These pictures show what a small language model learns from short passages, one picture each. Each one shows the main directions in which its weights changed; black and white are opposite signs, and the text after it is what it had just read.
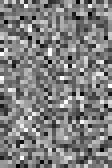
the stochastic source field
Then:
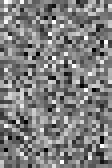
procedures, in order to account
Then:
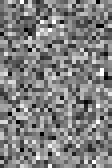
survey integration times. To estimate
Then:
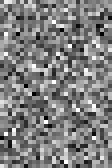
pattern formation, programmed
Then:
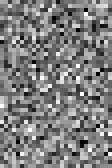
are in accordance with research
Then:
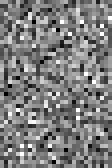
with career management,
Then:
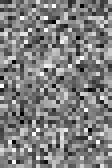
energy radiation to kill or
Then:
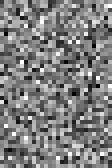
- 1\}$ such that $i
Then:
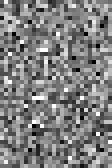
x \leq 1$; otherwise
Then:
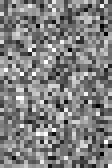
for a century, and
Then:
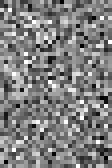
or $g$ is.
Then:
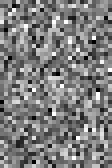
is comparively similar between
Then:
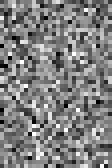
\pi$. Any two maps
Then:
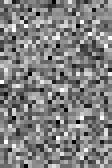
is slow. The calculated data
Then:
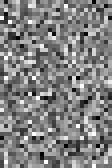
\rightarrow 0$, $\Delta x
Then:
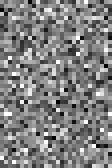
the potential and using the convention
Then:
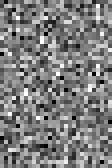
previous arrangement between the students
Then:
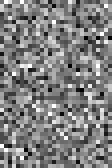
field since the samples have been very
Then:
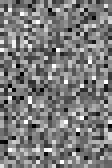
by replacing $Y$
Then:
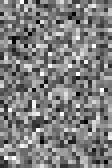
allow an improved quantitative
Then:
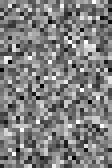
and from there continued to
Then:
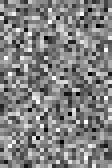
funding acquisition,
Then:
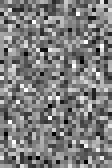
fibers, or over a
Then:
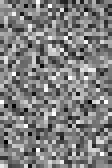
- Lesson learned
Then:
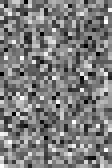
all data acquisition methods
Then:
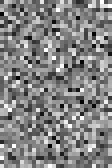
a minimal coupling to the
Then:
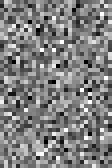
sample. The amount and size
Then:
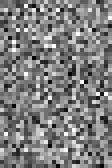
state $|1\rangle$
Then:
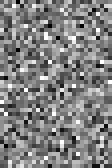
iterated logarithm,
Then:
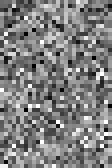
35 years. In all
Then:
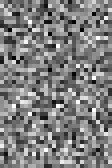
fuel immigration
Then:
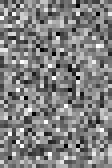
each of these quantities and their
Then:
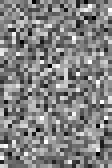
all the data provided by the
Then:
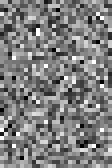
traveling out of the
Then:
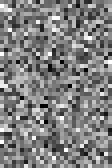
the series expansion of holomorphic
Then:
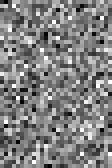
One can prove that the generalized
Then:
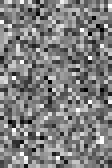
learning a multi-view deep
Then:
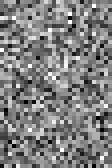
Devashri (You
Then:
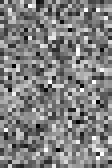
availability is not applicable to
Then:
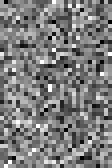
pattern, and establishes a
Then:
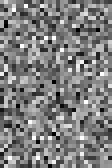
of other races of
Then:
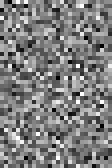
The resonance angle is
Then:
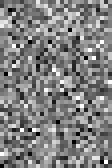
model maintains ${\rm
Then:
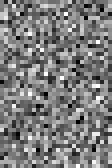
ever purchased generic
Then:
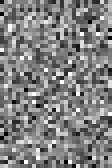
countable and there is a sequence
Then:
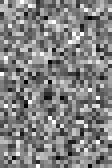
applicability to single persons who
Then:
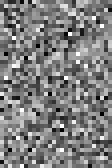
all calculations. A 20
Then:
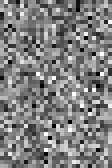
temperatures are well coupled
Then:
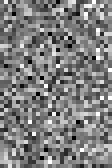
least 100 particles with density $\rho
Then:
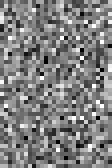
However, the fatalities
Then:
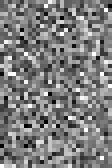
crumbling world.
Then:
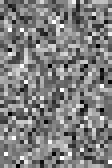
scholars. Our
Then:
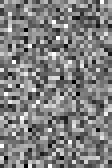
investment assets.
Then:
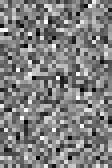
over forty percent had done
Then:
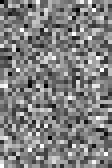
despite several proposed generation
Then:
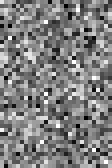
$\sigma \nabla^{\phi}
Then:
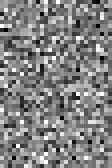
of converter-based resources which
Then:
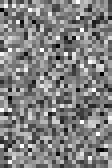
In other words, the
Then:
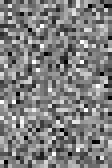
the environment. The total number of
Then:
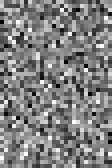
evaluating the impacts of
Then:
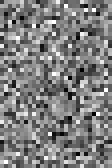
\omega \Rightarrow
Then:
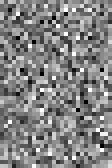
\end{lemma} For any
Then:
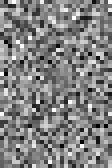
trauma often leads to
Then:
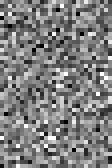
of the gradient and the
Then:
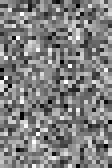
is an $d\times
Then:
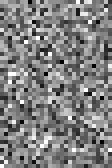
on the top of the suggestion
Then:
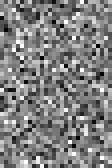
higher-order attack.
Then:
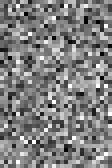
'Familiarity with
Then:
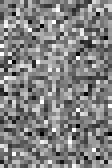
the mean score of 2.00
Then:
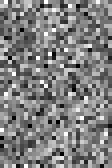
microorganisms. The
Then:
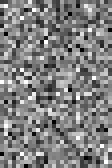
and symptoms of
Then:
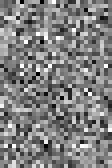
are evolving toward the
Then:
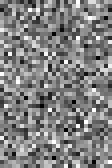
there are no plane wave
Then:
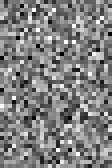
end-to-end deep
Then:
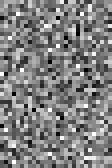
the following homework was
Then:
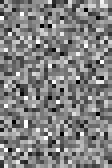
infinite number of points, see
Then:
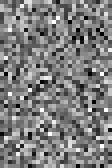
gets irritated and
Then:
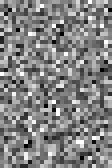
not be possible since it is an
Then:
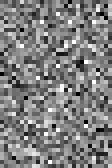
feature are averaged
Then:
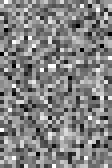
[thick, black]
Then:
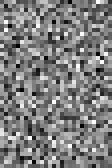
(\ref{equality of
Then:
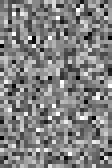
similarly for the first term with
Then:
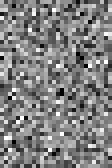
the theoretical limit of their approach
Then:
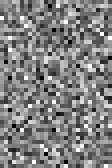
Since these particles will mostly be
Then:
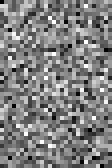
or psychological
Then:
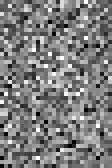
topic of praise and its
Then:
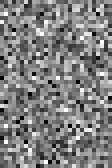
encapsulating curcumin
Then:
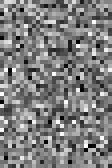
side of the figure.
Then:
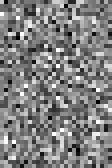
versions, as well as for
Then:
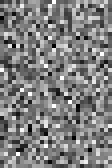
clear, though, that we
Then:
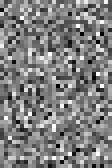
as the inability to fully
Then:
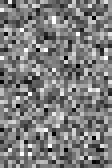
Roling structural integration,
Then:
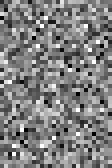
need for more theoretical and experimental
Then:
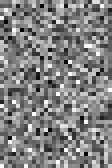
condition are displayed following a
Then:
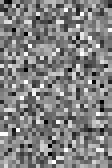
fractional calculus,
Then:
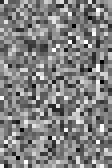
inherently carries
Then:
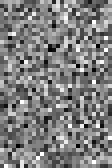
up where we take initial conditions based
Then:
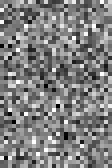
overlap nor holes
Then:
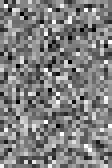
follows from writing $\dot
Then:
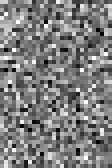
observed that THD for five
